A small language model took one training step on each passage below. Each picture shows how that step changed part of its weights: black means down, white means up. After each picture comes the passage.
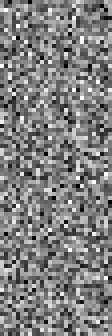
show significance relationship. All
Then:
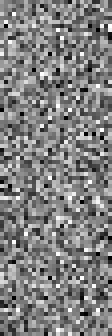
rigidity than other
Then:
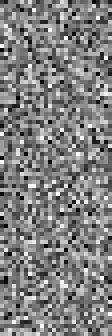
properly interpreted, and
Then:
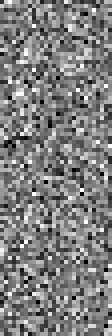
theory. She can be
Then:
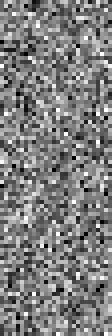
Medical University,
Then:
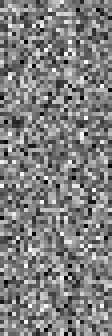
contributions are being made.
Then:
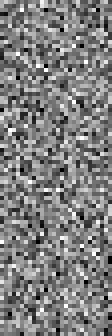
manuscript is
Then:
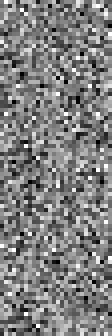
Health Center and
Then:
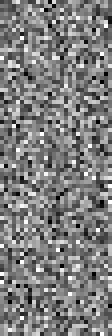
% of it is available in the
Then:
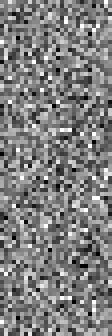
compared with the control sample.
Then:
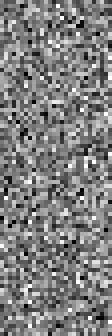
20 students from each class were
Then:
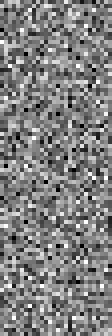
the network. Data regarding
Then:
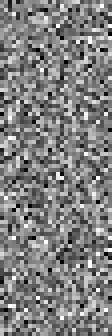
presence or absence of
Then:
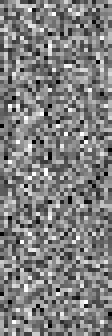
that the opinions of
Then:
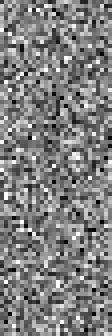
a business successful.
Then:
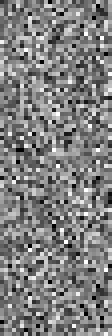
But the key of the
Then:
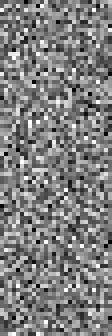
one's ignorance.
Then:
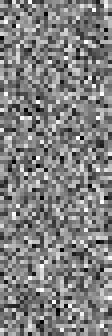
in an interferometer that
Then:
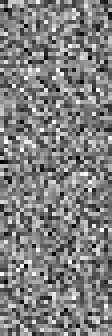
defects usually persist and
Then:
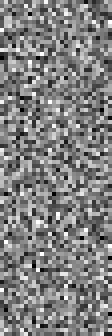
and qualitative variables
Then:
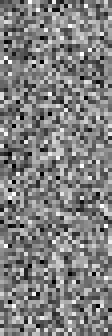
APD is shifted
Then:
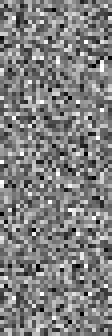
was employed to analyze
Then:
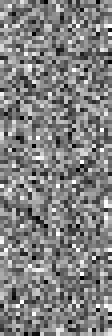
for Cu^{II}
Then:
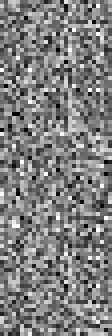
both financial and environmental
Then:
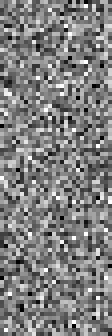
Navigation System;
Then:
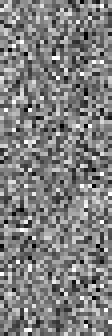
to correcting the
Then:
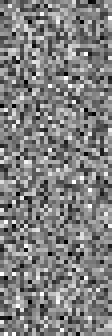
of this study confirm that
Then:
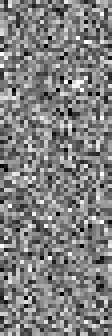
used for studying the wound
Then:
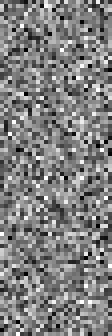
Africa, is
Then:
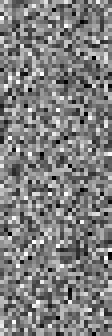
The article reveals
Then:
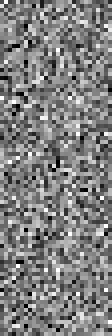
house prices, an
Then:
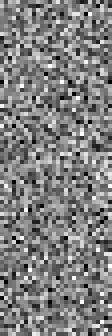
to be performed into account
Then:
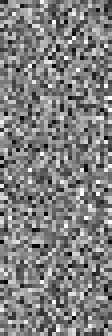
the detailed forms of
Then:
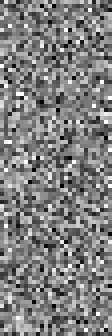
Term Eff Med
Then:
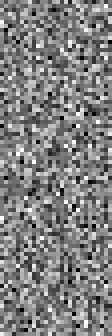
(2004) supported the
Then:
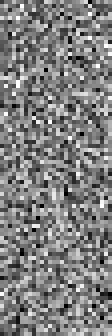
Department under prof.
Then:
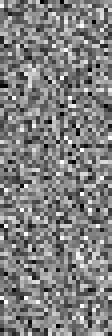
operating parameters such as reaction
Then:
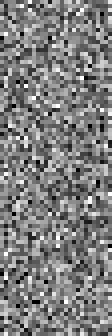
since 2008, reaching
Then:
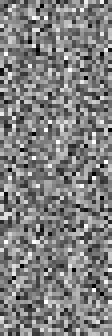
management alternatives show
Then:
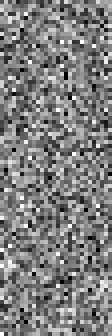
Frequency was calculated for
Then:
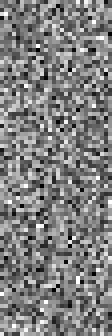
Shalaky Tantra
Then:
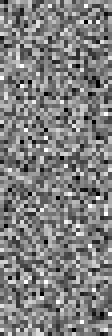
are very frequent in the area
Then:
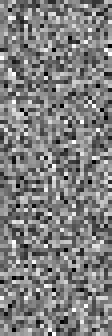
projection method with a
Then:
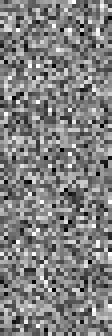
is an important rice disease
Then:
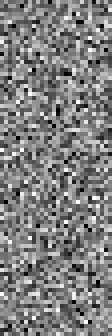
Data entry took place
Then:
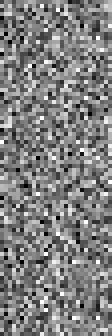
the material did not reach
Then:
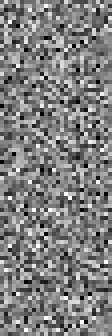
it is independent of the
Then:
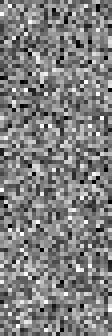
tricky things?
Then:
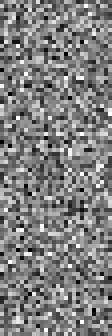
is unpredictable
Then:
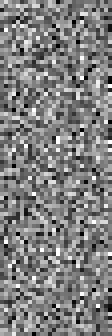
the mythical thinking.
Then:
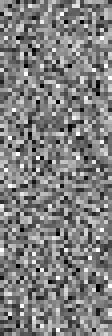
Quality Dataset
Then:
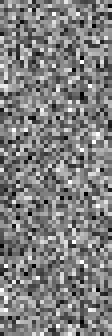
and leaving with just
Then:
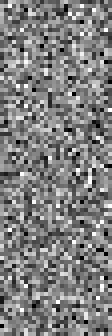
real-time monitoring
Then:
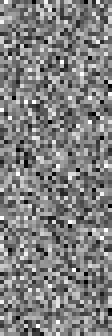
M) injected in the
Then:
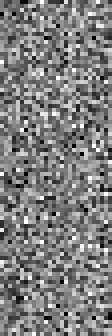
use as many commercially
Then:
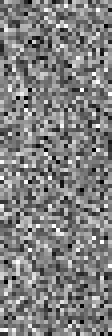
Superficiality -
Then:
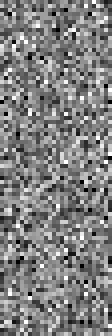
way (verbally,
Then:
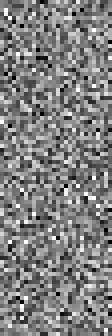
own elaboration.
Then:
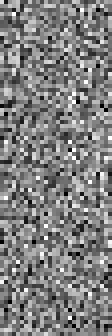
objective of the study is to
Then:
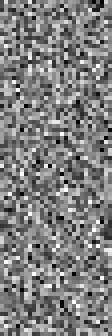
surgery [4].
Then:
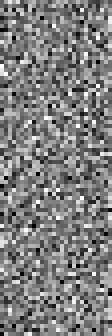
the NH_2 group present
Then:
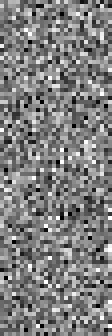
to screen for novel
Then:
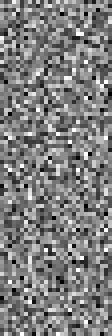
of the government employees
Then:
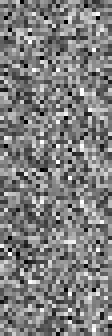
Islamic financial
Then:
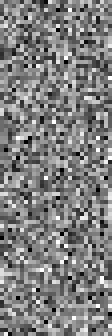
friendliness. Table
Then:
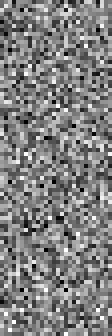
and uploading the
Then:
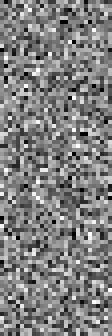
college students' stated
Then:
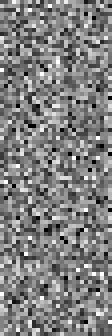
of Uzbekistan
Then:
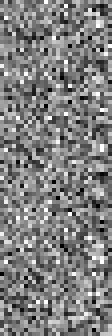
in Ibadan,
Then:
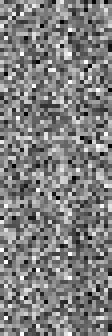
be moderated by the
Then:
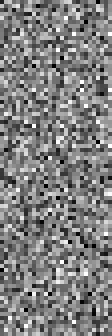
NPs in T cells,
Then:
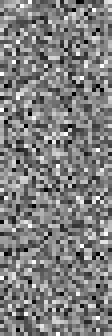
0$. Because the
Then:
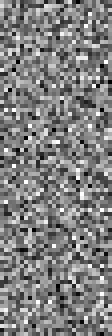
so you can start before
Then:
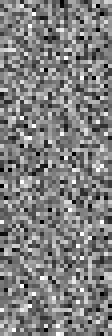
impressive recall,
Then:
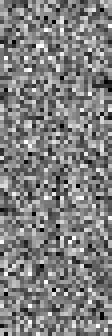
to anisotropy
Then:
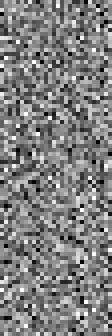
SF₆ CB
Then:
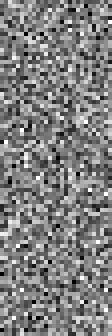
of movement. -
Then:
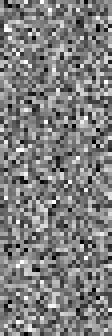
where $c=1$ and
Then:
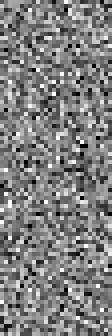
security in the short- and
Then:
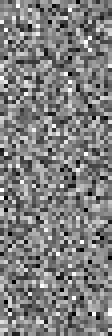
introduced in the book
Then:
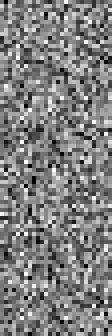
reference to the context of
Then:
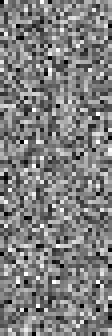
meteorological data to
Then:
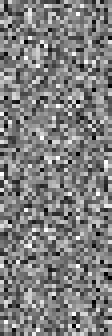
strategies, the following is a
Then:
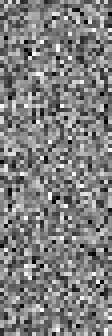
hierarchies, and
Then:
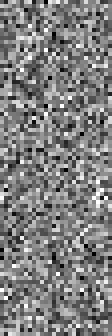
Abate, K.
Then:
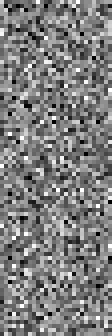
the threat status of
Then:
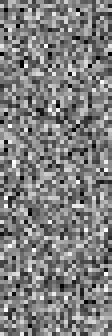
and improve their characteristics, is
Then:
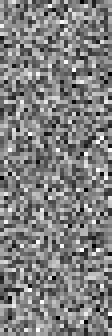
seen in the air,
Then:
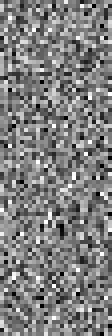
coverage constraints using
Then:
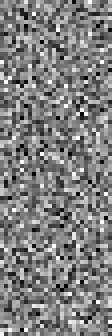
one can go near it and
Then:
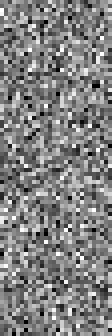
flywheel will
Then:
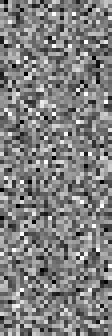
have obtained the highest
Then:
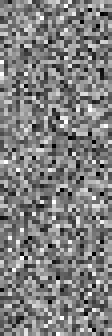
as BaseRow,
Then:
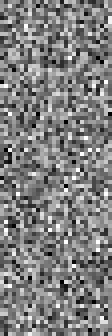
study measured culture growth using
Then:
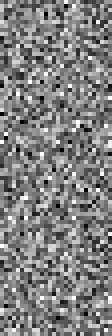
natural and artificial
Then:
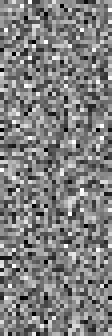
2024). Instructional support
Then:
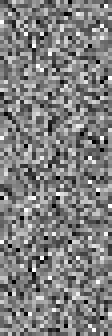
moved on. He
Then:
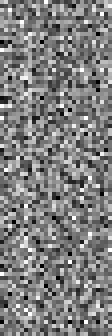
can be employed infinite
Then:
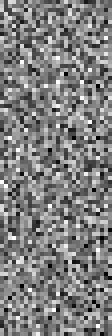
strategic review (2022),
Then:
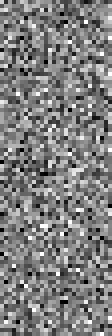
chlorinated water,
